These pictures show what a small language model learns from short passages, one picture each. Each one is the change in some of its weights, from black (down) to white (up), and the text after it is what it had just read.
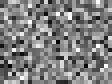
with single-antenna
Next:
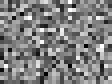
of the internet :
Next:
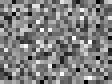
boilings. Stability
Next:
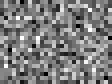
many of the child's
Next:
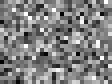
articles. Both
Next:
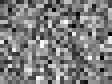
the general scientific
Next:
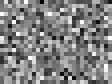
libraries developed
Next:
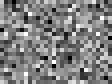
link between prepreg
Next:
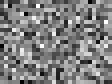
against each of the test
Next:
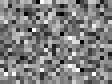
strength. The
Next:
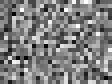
approach the CRB as the
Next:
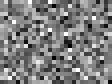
vositalari bilan
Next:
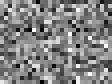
scope and consistency
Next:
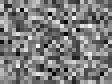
of crucial importance in
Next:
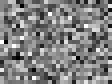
Committee, University
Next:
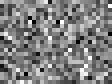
absolue en termes
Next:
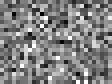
that the sensitivity to
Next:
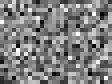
solid red line is the
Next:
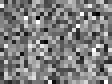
kabi meva
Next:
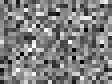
radiating to right
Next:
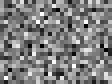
UV lights at
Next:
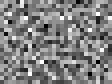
error. The data
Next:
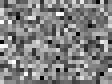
of unreacted acid
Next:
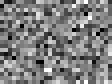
the data set is then used to
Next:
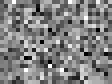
protección al
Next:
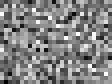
ICU and overall
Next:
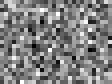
avoiding the problems
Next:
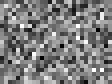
introductory paper
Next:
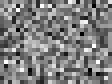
organizations has become the
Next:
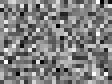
curta e bloqueio
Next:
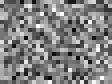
par Marega et al.
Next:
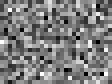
negatively modulates
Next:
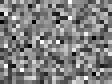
of $6 \te$ we
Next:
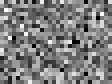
their gender characteristic
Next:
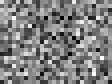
this ambiguity is
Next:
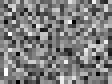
yana lafziy
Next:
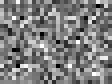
remotas no curso
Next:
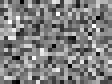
Xylophone The
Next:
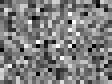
inner region near the
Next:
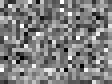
and editing of the
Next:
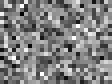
quadrant followed by
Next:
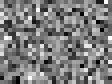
an efficient access control
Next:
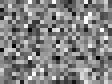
input to reservoir
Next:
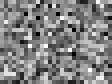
organización abierta al
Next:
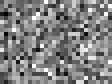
to questions 1 and
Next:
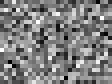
the car park in the
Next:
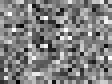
técnica de
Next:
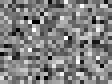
2. JIDU
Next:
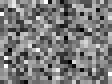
as the aspect of the
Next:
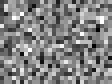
necessary to derive
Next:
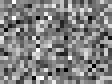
the discrete values and
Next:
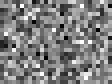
derivatives normal to
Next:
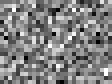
and presentation [6]. As
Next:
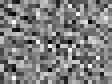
based on models' performance on the
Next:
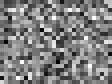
suggest that there is
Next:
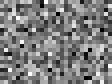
using complex non-linear
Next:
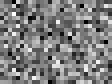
will have an impact on
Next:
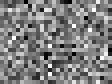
background information.
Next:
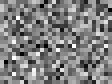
this nature, have not been
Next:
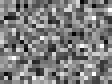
ishlari olib
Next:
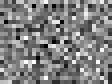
light dependent resistor
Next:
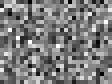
offered to advance
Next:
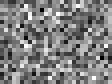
or defined, and the
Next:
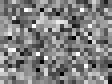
debe soportar el
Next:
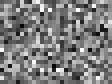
\\ Final altitude
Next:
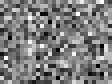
a violation of
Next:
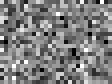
of an adsorbed
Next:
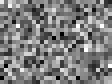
this digression, we
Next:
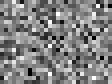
cooperation, and
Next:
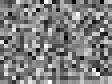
the conductivity depends
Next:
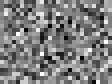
the high pressure limit,
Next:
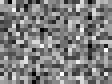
reducing the effect of the
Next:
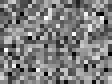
tests, reliability
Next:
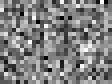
to obtain feedback on
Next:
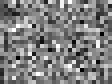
domain (Guinn
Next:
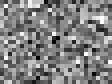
necessity of future
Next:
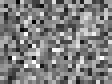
at the final result for the
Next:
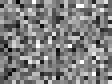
Закону та
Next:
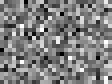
and static observations, but
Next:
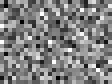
Finally, we compare
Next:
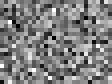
the left hand side
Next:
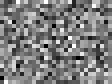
for pharmaceuticals
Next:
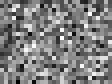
to good results in most of
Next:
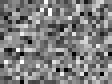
sum is over the modes
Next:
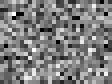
to attend online
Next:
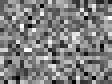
gas mixture –
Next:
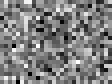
the project sooner than
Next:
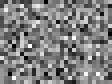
complex halo model with more
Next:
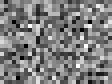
optimized numbers for the
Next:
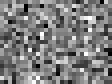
ELISA. Data
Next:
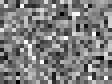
bond in the helium
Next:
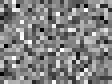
Then, after $t$
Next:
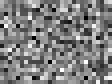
analyze the pdf
